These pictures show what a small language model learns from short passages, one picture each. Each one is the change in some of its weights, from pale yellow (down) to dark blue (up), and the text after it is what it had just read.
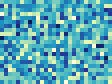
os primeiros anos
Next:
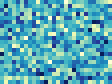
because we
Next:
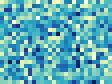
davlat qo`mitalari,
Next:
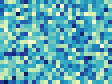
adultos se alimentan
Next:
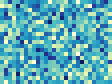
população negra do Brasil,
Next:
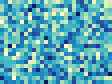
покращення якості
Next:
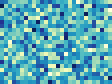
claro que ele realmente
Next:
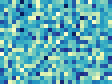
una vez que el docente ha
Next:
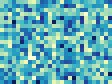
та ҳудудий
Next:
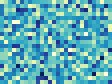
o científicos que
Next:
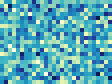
la Secretaría de
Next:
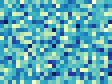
that overcoming this crisis
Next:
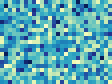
identificadas. La caza
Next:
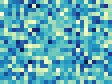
influencia de los distintos
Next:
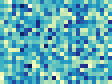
qator aniq vazifalar
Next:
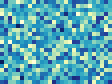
dados selecionadas;
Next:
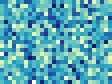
aan de Raad van
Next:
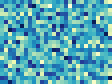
echimlar va turli
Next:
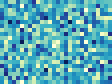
требует введение
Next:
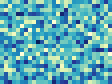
ser respeitados no
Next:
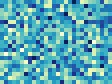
suchasnyi stan
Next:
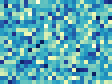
mismo tema conservado
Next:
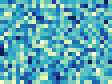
Toshkent.: Mumtoz
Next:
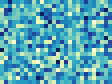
ega adabiyotshunos
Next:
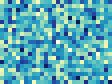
de este examen⁴.
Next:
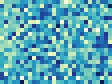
Civil Brasileiro:
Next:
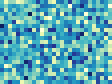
cometido, sem que
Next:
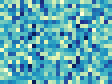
не раз перерастал в
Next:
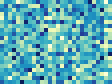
faz de conta, o que
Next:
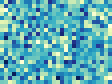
incluyen competencias instrumentales
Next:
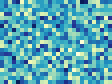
rea, viziunea
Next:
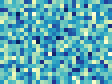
*me ayudará a
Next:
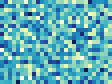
a necessidade de atualizações
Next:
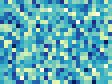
sharoitlarni yaratish muhim
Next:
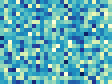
qo'llaniladi. Gender
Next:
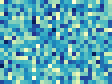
de espaço e de
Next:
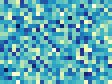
метою компенсації
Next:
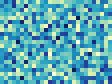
Mi, Dó, em
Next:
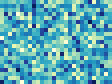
a Lei Brasileira de
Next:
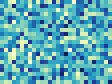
in the conditions of the
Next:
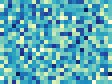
в Таблиця
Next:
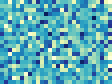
que estão associadas em
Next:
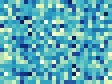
rivojlangan mamlakatlarida
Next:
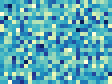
dimensiones como la clase,
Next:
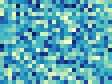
encuentra en la
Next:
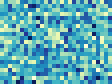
сократился до
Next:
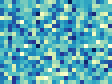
tarkibidagi barcha
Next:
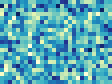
lineares, moldadas
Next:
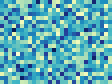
copiii lui
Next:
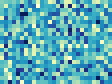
solving the problem,
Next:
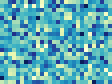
darajada edi. Ammo
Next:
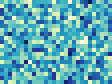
das crianças. A
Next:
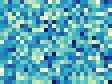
para decir lo que no
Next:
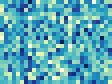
Таким образом,
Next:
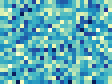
гениталий и
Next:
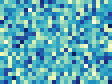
Федерация 3,3
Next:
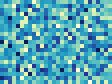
заданные направления
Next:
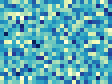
as possible the author's
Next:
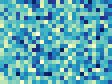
dalam kehidupan
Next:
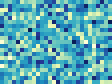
va innovatsiya” xalqaro
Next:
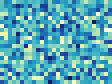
surge de uma grande
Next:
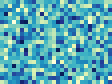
другими способами
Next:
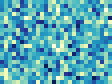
развития России», в котором
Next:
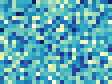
dispersão em transformadores
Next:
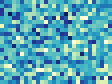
fikrini himoya qilishi
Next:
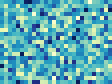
La pertinencia social del estudio
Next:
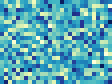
su amigo personal
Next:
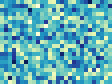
ilm-fan, ishlab
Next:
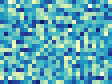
et al. Primary
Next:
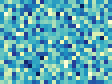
умеренных форм
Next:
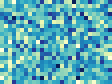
des Zentrums für
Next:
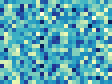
ta'lim sohasida
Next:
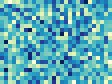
Statistical Manual of
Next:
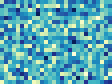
kepada Penggugat
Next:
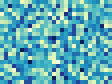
qismning 17-bobi
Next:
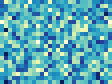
[12]. Bereits von
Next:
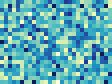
economía, único modo
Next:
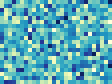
antes del filtrado
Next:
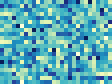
ран с применением
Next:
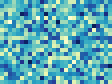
sobiq Rossiya
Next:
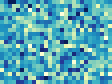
При указании
